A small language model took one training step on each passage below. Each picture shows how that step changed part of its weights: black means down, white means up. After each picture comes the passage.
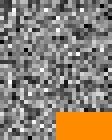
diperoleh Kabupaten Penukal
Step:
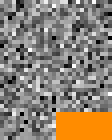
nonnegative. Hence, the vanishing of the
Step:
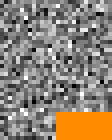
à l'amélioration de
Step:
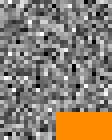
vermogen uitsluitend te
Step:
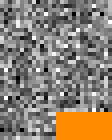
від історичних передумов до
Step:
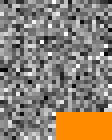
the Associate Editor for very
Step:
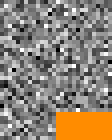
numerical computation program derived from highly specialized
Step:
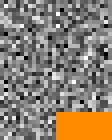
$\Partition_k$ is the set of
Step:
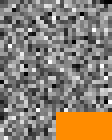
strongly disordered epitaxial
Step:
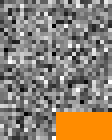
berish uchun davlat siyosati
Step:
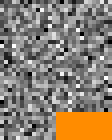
bit of elementary algebra, we can express the
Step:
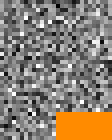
isn't sufficient. To address this,
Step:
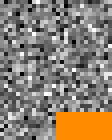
иногда останавливается и
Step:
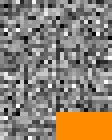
de jugo de tomate de
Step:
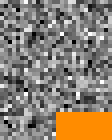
simulations will be published elsewhere
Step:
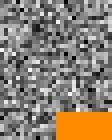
Flávia Camargo;
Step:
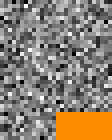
information resulting from NLO calculations in the form of
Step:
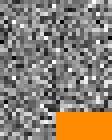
disciplinary boundaries to provide the best
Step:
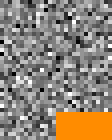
above to be simple and $F_2$ is given
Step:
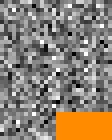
a Gutzwiller scheme performed by us
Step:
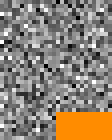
small cantilevers and/or large laser
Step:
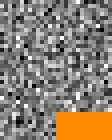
precepto alguno en relación al
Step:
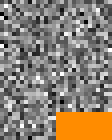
they show that those quantitative equivalence results stand as a
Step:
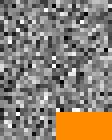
size within the "Social Media" subgroup
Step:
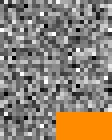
the question of the lowest possible masses of the
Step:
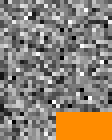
{\em The discovery of the fourth family at the
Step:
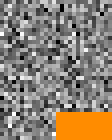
its local restriction to an element is an error
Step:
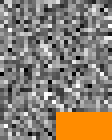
from afar looks like a common
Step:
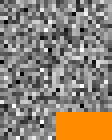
Boburning davlatchilik va
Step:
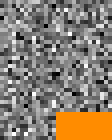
Ob'yektiv metodlar
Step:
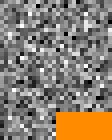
(2.93) applied to Eq.
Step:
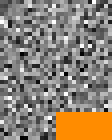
composition of $\mathcal{X}_1\subseteq
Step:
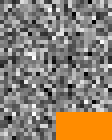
(top panel) and wide (bottom
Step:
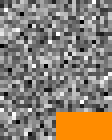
crucial aspect here is that
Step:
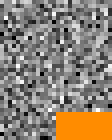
цього є той факт,
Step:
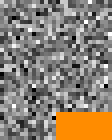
its derived flag $D^{(1)}$,
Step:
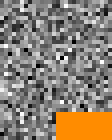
Magno A. Saltos.
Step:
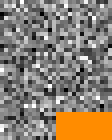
vector of sampled queue lengths by
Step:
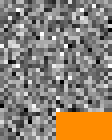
designed to operate at $\lambda$ = 1550
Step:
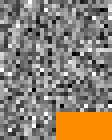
gives $\overline {c_ix^q} \in
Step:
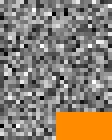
spectral index for dust is also unknown.
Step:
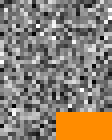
of the interaction of electromagnetic field quanta
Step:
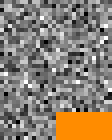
\) correspond to the expectation value of hopping
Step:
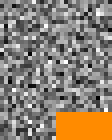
російської мови стає
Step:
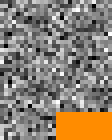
físicos apresentam associações
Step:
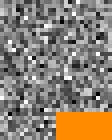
et pour morphismes d'une
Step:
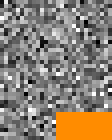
Data) real vaqt rejimida
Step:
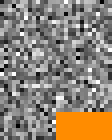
and coherence length $\xi_B$. Chern
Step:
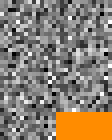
as QR decomposition with a cost of
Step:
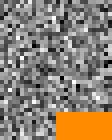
combined and used for the first time for
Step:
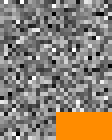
$$ But the word ``real" can
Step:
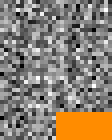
the excluded parameter space from direct detection for the
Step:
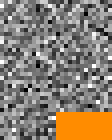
constructively in the $CPMG1$ and
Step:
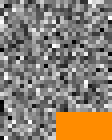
a reflexão promovida por um
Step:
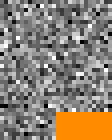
xalqlari va davlatlari bunga
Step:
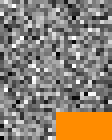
Weyl group type $A_{3}$ is generated
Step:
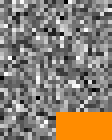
implicit assumption that the assessed SMEs
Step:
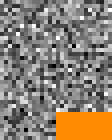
equations in 1-dim. We first Taylor
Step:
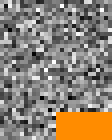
dispersion data and makes the profile
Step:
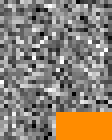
{\em Elect. J. Combin.}
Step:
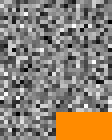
$\psi :\mathbb{R\times
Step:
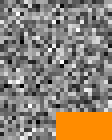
of $f$ with respect to the first variable we
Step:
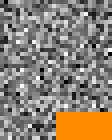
non-thermal -- turbulence -- galaxies:
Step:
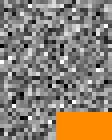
$v$ and the Euclidean dot
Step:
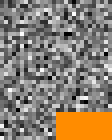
is similar to an actual use case. To develop and
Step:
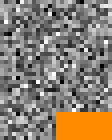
ensino de idiomas que utiliza
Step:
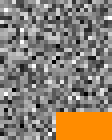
of $D$. There is an immediate
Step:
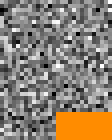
submissions, and information from these counter models
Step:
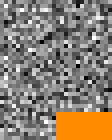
Bessel potential spaces, respectively. The Besov
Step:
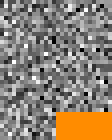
ha resultado ser un recurso más
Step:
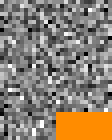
Technology Engineering Arts
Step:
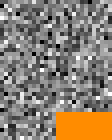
condition. \subsection{Target sets of
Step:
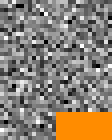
\] Thus \eqref{eq:AOmega} holds
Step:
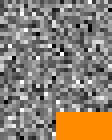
in Theorem 6.7 of \cite{r17}
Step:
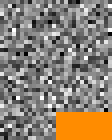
le nivellement du mélange et du
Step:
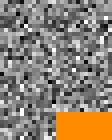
слова: профессиональные
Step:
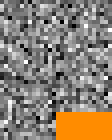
for a Gaussian spatial distribution of
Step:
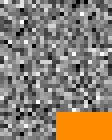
ПЛК последние n
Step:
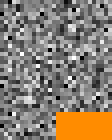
magnetic field near $b$-axis there is a
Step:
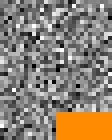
the scalar-vector-exchange confining potential
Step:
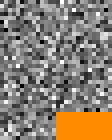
айниқса, ёшлари
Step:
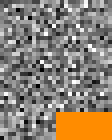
estan efectuando de manera
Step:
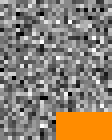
supplied at the resonant frequency, $\omega
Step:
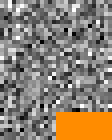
to the fractional-colored stochastic
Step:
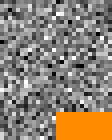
devices contain limited number of qubits and
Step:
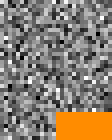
properties.[13-16] For example, curved
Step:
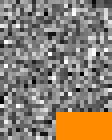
jointly optimize the location and size
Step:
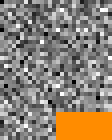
фактор самореализации
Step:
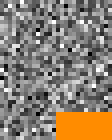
is a Hilbert space, we show that for any
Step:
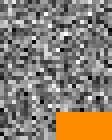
e como construímos aqui uma
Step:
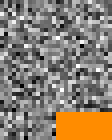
these are beautiful formulas, it is not
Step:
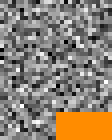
{Proceedings of the National
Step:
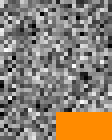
ini memilih studi kasus di
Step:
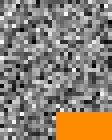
looked into to understand the energy transfer between
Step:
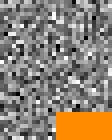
$v_4$ for O-O (left upper
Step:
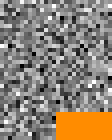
it generates uncorrelated and unbiased
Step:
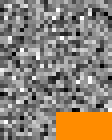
the distribution of the points and XP points is not
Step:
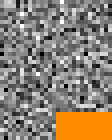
component of $\I\sm L$. The sequence of
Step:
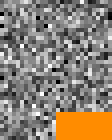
in the fifth dimension, $$ds^2 =
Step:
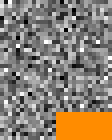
avvalo, bola huquqlarining
